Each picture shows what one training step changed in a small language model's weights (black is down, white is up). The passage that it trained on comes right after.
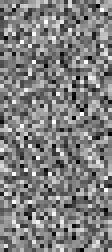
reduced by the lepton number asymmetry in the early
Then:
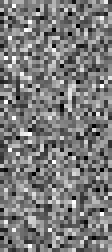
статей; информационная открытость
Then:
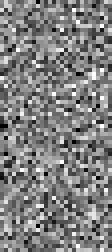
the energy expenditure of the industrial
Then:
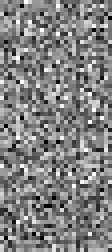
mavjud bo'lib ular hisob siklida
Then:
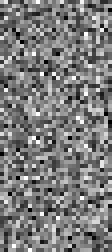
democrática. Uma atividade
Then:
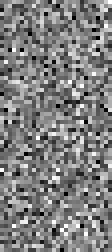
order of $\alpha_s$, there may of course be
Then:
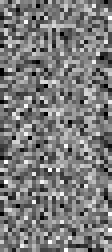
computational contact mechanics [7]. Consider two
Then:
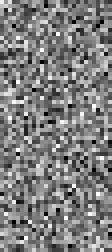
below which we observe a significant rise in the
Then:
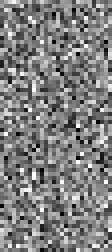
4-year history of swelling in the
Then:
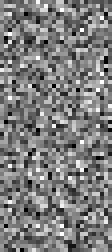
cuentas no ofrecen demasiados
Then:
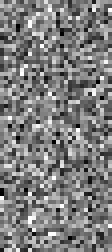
in diesem Beitrag auf, wie aus der
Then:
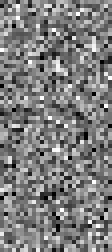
the concept, we also consider a cluster built with
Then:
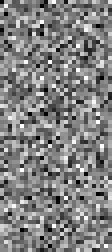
the simulations and cFFS are reported in the
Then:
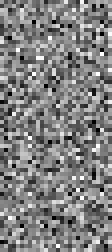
\odot C. \end{gathered}
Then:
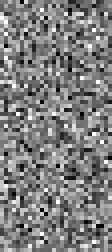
Professor: Yes. It refers to the
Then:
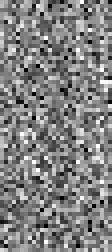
chilblains, nifedipine,
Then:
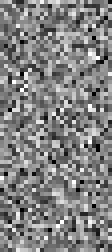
the Ni 2p peaks (Figure S7a).
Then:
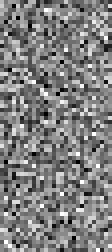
at $q=0$ and thus the mass is zero
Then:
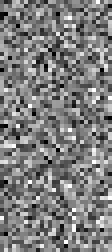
proposals and the implementation of ISDS reform options
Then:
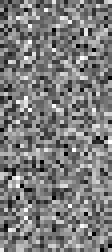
самоизменений. Человек использует
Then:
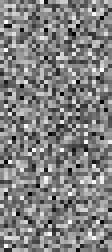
\vskip 1cm % % \section{Introduction and
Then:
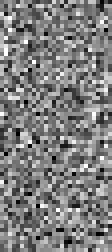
afleverings-briefjes zal
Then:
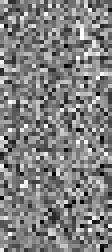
folding those effective interactions with the one-body
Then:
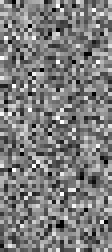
Ivashkevich, T. P.
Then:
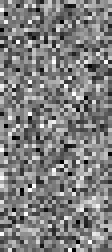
не было никаких. Так или
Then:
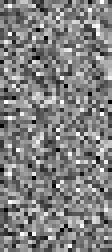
been conducted with glucose concentrations of 40
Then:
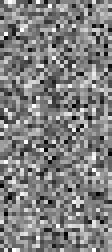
the strength of Y\,{\sc ii}
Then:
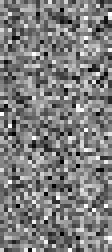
Essa resposta sugere que a
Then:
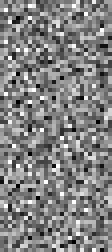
The observed correlation in the angular momentum orientation of
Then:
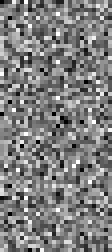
Y.H., Chen Y., Sun X. The
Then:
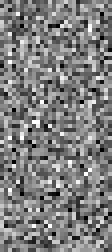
in high altitude Betab Valley
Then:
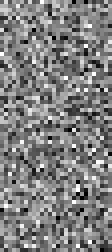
in existing databases. Chapter 5 Evaluation
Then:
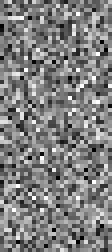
QED, which can only be viewed as effective
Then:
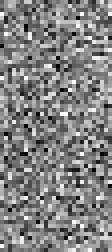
roots, 44 cpm/ 50 mg and
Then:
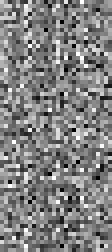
Raximbaeva Gulnora
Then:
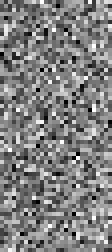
the beamline which compensates for this spread in time
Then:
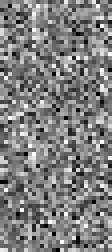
Several problems and difficulties have tainted
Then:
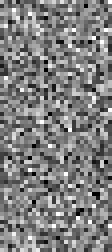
appearance of the texture of the [111]
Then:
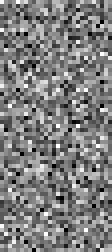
qanchalik to‘liq, boy,
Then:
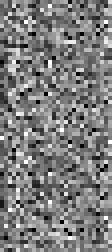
больных с тяжелой степенью
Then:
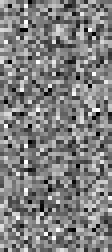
binary McCulloch-Pitts
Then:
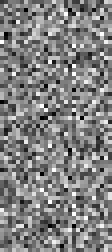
\S~2: see below). The dependent parameters
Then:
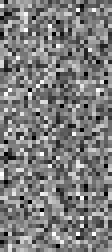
providing data-driven insights. Rather than
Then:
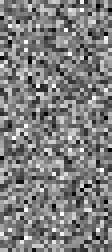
that “in order to produce a 3D reconstruction of
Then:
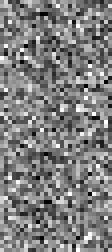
to improve the bioavailability of poorly water
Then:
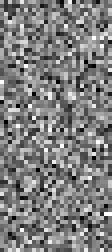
since polymerization occurs \textit{in vivo}
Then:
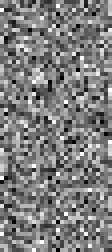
EM SAÚDE TEM
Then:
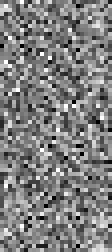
relação os direitos dos indígenas as
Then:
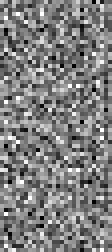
персоналізоване управління
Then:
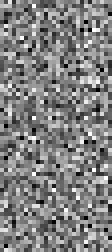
united to form a single nonlinear control.
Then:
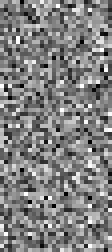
identical mean surface brightnesses
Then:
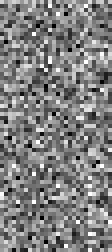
and timely surgical intervention in optimizing functional
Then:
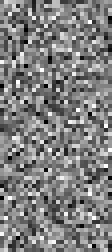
pulsars with a bigger $\tau/T$ ratio
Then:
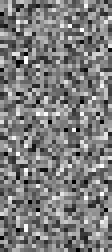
dos poemas embutidos na
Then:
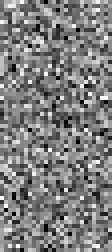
Protein concentration significantly increased in the colitis and
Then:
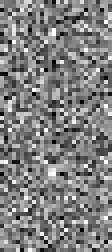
$z_j$, and assuming the
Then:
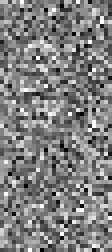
essential aspects of creativity at work is that the phenomenon
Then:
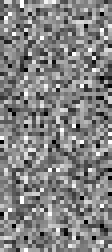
$\nabla$ is a torsion free
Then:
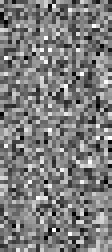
aproximadamente 53%, enquanto o
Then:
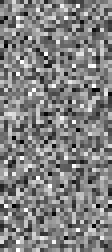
to \$100/kW/year drops the
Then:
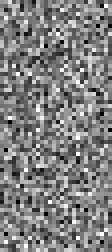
modelled using the OPLS-AA force
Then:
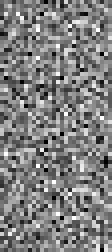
poeta trágico había sido
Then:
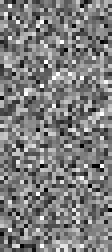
This study aims to analyze the self-defense
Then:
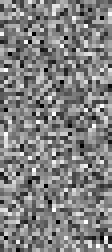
that in anarchic societies, governments must
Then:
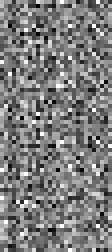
СРБ через 48 годин
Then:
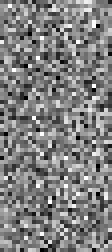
$\mathcal{L}_2$-norm of the
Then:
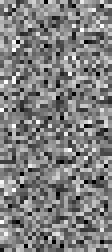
population consisted of teachers and students in Ikwere
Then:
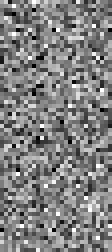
Vernetzungsworkshops „Digitalisierung
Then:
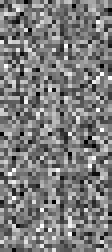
out on how other communities handle ethical questions, we
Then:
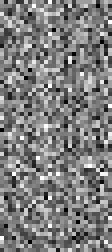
Першої світової війни:
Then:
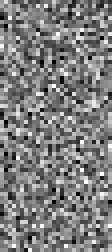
the DFT-FE code resulted in the
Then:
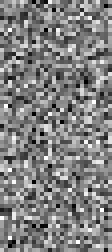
hollow channel transport severe charge and energy flow
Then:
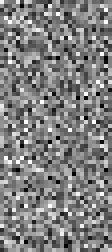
O'zbekiston Fanlar akademiyasi
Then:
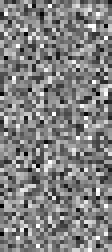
of receivers to detect tagged individuals passage through
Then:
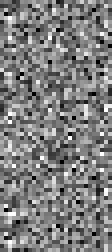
(dribbling, passing).
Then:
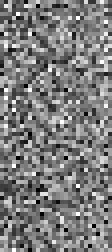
need for combining traditional knowledge with modern pharmacology
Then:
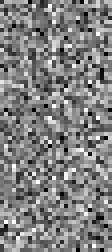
equivalence class if they are related by the Weyl local
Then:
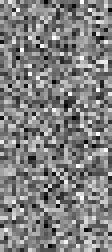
rule and the other to cleanse
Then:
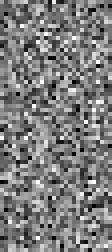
La muestra, conformada por el
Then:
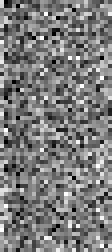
малочисельна. Мисливська
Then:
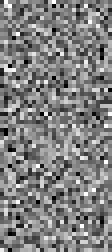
their merger tree. To assess which is the best
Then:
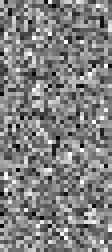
Left to right: impact of increasing the friction
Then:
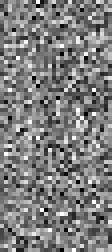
% A problem that arises now is knowing which formula
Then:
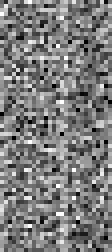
даврида бино ичининг
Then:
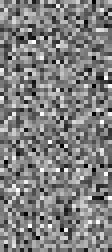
ёки хизмат мавқеидан
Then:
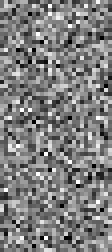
6-7), showing that the co-registration
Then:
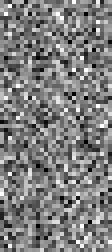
most studies present only taxonomic records, others
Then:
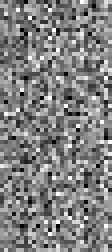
locus coeruleus (LC).
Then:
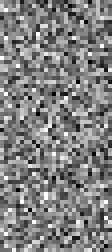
flag-dipole spinors. Applying the
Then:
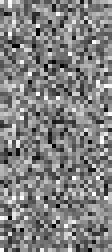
whole system compared to “no control” scenario and other control
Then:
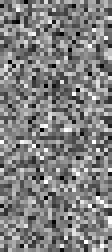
sampling period should be less to handle this task.
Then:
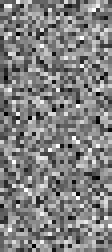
2014 IEEE International Symposium on Dynamic
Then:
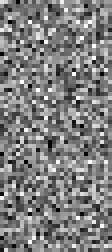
3×8 stretch-shortening cycle
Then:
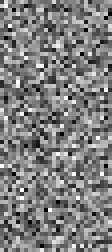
the policy process. The concept of governance includes
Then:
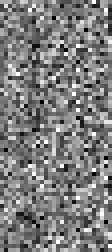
to explore which features within the images are useful for classification.
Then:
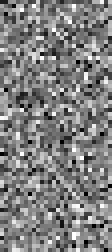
the value of both DOS peaks is larger than for the
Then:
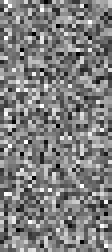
spur gear and bevel gear is done.
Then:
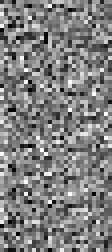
и история появления концепций
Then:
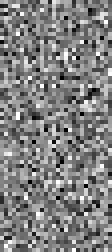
forthcoming), Jesse Prinz
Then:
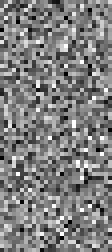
that lungs are the internal ventilators of the
